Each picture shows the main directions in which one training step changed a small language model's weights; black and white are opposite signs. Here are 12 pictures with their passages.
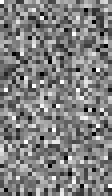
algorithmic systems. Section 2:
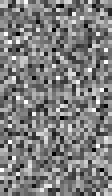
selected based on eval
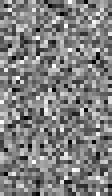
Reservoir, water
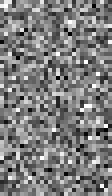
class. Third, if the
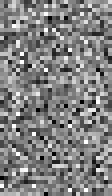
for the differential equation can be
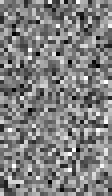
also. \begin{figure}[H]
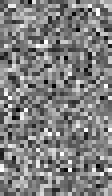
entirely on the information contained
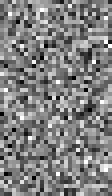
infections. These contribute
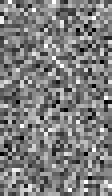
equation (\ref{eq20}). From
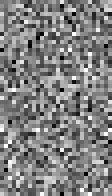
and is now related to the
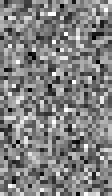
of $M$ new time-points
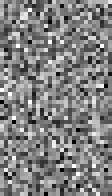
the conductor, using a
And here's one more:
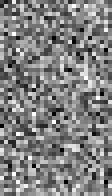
fertility restoration
